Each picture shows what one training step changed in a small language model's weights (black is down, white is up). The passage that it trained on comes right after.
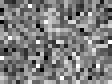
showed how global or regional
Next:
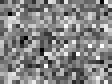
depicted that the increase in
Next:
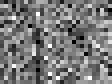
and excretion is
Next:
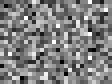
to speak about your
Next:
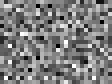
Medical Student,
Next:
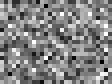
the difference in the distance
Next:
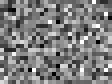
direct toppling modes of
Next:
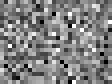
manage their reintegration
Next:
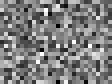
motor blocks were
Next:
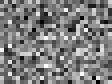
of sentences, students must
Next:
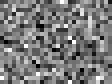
for collecting data with the
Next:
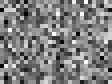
process parameters after treatment are
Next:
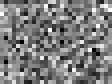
in several cylindrical
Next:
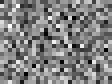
documented insider
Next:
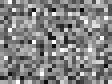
be estimated and 0.1
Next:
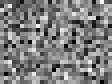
this district. The
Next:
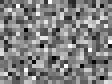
the interest rate rises due to
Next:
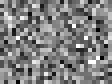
by Jews From
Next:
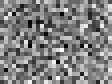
stone size but also improves
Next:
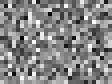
mm below impact site
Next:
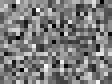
were comparable in patients with and
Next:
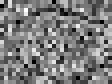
as in the preparation of
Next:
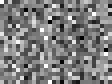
and low frequency band
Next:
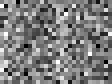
oriented towards
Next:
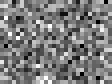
case forcing the population
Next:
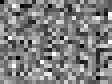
how it's needed to
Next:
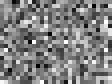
of specialized areas each
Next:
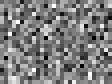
analysis revealed that higher
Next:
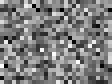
We work with you to help
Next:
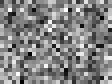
a single machine.
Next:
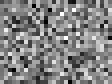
for teaching the text?
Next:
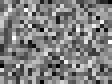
by Volhard's
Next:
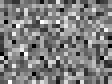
²College of
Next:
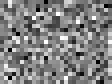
dad arrived to the
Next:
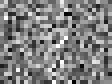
mode of communication used by
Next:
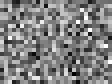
the reader may refer
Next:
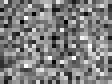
TDS, ESP
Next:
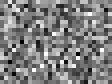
was done by searching
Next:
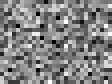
Rabani, J.,
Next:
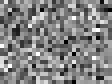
the experiment consisted of 26
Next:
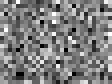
radar sensing tasks.
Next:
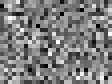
lagrangian particle
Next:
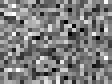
Riba based financing
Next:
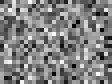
Volga) is about
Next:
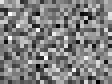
antibacterials and
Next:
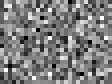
of potable water and for
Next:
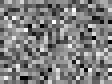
basic trigonometric
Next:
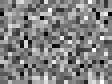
stable fixation of
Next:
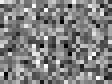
cracks. Because
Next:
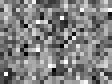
There is no relation between the
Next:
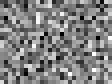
more vulnerable to most
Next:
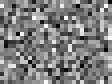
addition of increasing amounts of
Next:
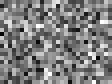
Catholics, and the
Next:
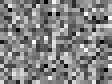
Public opinion was also
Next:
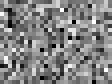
method after 24 h. We
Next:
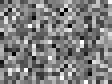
disease, actinic
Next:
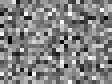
mass spectrometry
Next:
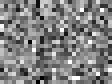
based on G code or
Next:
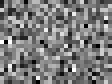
sexual debut
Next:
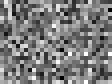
random walk
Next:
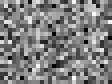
Study HAC <20
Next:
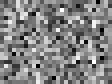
they were up-regulated
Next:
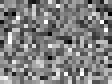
written informed
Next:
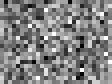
April 1st were
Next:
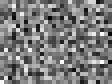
A. Lorentz
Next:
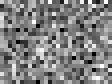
based on the range between the
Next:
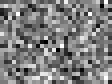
related to both love and its
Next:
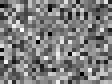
able to acquire
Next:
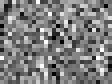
2: Abundance of
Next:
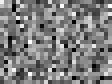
law and so on.
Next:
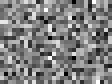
enumeration work across the
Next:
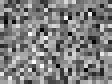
analyzes relationships among
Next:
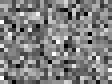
overload. A number
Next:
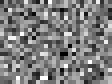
report is in particular an analysis of
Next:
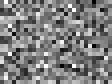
civic regeneration in
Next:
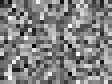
this is the truth that
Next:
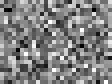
participants to avoid confusion
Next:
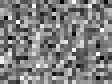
Yellow Clear 23
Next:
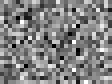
meet renewable energy
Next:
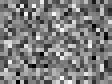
main channel to discuss and
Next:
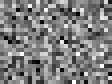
in force in the field of
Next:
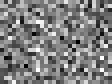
in this redemptive
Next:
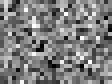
and Energy Systems*,
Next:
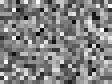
software, are changing
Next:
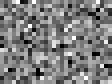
Remarks We remark
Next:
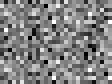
0 0 0 0 No information
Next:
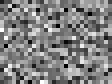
6. Diameter of
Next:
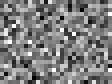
organ that secretes many
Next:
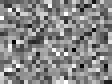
to launch a
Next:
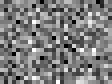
peers from school and their
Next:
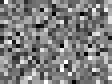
of 15 prospective
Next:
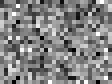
I.e. can it be
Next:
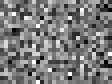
the design specifications. System
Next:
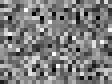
ability. The study applied
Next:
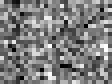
the region and the industry in
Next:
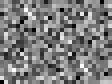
who was mentioned by
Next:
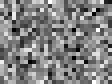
of the lignite samples
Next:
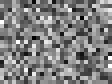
installed capacity;
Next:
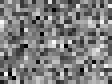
led to the development of
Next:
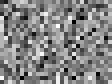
to 1.7 percent during
